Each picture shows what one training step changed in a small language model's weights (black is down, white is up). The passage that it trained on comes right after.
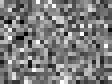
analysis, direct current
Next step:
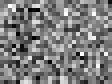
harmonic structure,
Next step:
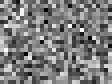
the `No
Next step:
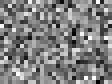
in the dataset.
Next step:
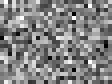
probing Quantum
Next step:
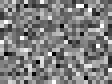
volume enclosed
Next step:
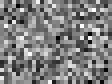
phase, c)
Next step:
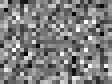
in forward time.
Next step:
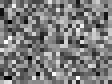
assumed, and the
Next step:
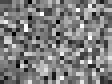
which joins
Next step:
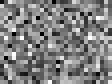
$\omega <
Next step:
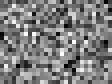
uncertainties in our
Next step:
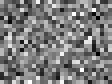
are comparable,
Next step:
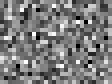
we fit individual
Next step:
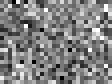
not previously been
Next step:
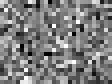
relativity is required
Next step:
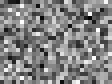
that the vectors
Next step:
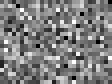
QA}, which
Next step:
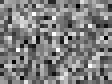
showed some other
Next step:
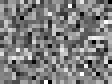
relative depth,
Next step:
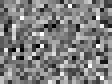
took as an
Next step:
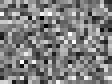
fluxes of the
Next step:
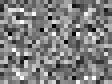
parameters. In this
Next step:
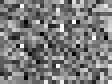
$4 \times
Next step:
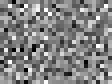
have been considered as
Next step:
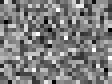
MAS and
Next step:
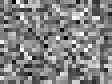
the DRW
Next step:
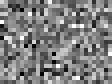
Here, a constant
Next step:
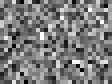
to allow spatial
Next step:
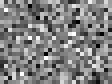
residual global
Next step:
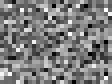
total number of particles
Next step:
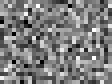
compare the performance of
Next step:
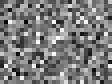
basic diagram for
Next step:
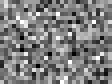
calculation assuming that
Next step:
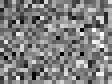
as well as the
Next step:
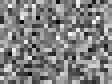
the data rate are
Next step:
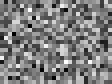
high accuracy with respect
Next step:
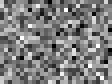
to cool and
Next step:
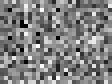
The sightline
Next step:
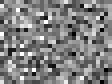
parameterized using dataset
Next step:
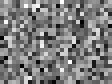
imaging maps
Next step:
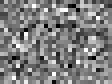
to this work.
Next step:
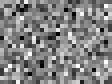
surface temperature in the
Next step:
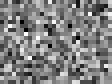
the following question.}
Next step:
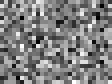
dimensional {\em
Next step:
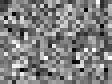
effect. Note that
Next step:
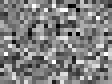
this work (see
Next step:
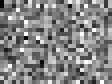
perceived the
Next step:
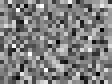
using a fission
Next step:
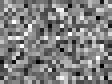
obtain patterns with
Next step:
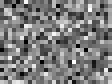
which we can compare
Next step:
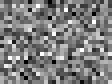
both angular and
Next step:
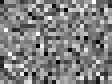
Within the context
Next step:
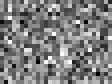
study we fix
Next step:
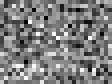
for analogous calculations
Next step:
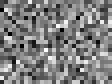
We imposed the
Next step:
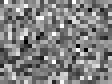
this paper we
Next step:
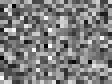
high sensitivity
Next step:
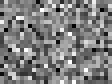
one would expect
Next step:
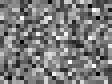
forms, the
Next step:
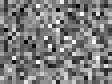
also understand
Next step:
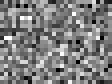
any inverse power
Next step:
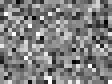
without supersymmetry
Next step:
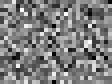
nature of this process
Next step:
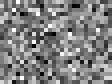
component of the magnetic
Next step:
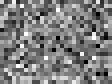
=0$ results
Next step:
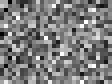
finite, time.
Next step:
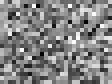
the galaxy sample of
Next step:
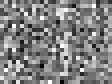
is supported by the
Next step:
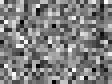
equilibrium}. \newblock
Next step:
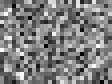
square structures form the
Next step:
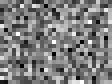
of a SM
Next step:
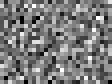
obtained as series
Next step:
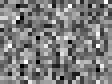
arises is how
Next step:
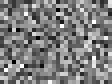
based on the predictions
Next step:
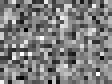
is implemented using
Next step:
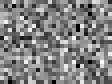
Dotted lines
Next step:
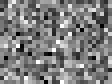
result is that,
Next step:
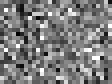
preferred to another
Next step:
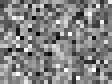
integrations must be
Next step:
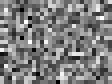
feature only a single
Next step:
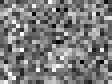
given for our
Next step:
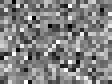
previous section was extended
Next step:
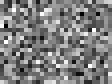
for the loop
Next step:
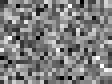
integration it is not
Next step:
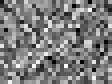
quarks and
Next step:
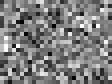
laser beam will
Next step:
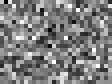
this superspace and
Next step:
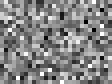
by Greek
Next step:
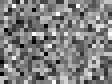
remark that the
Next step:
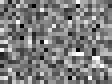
not more than a
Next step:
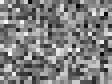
the pulse functions
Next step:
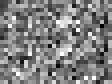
functions. We
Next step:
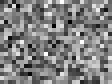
the 60 degree
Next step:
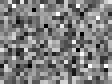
in remarkable
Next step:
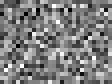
on the other
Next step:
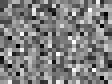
levels of
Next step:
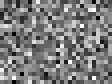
low, medium and
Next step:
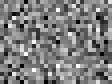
vacuum cosmological model
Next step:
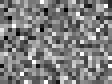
JT orbital,
